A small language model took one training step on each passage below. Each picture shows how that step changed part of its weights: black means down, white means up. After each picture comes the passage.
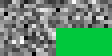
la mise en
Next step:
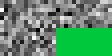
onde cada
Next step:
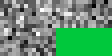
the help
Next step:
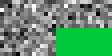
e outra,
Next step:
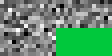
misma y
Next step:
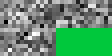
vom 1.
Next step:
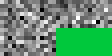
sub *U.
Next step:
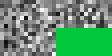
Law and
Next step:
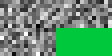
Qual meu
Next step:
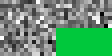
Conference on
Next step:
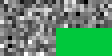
va shu bilan
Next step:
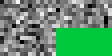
– доцент
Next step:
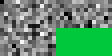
на его
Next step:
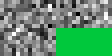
de busca
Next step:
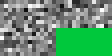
escolha da
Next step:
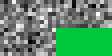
informações sobre como
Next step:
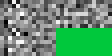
M MMB
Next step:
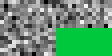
via het
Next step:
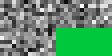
en la manera
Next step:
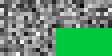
Lim S,
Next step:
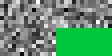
José dos
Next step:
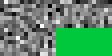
metodlar asosida
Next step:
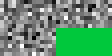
a relação entre
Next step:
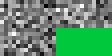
vált a
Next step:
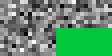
– Faça
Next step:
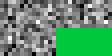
y E y
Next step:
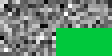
it is
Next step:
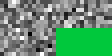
que estamos
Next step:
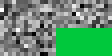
on it,
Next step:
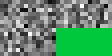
untuk di
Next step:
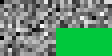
не можна
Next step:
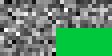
va sabr
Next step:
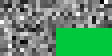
u erda
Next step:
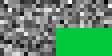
va uni
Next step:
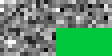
doblando y
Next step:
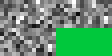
The aviation
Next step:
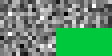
Form der
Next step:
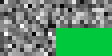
marcha de
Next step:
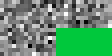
de intervenções
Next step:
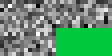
ambiente de
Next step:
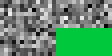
Vida de
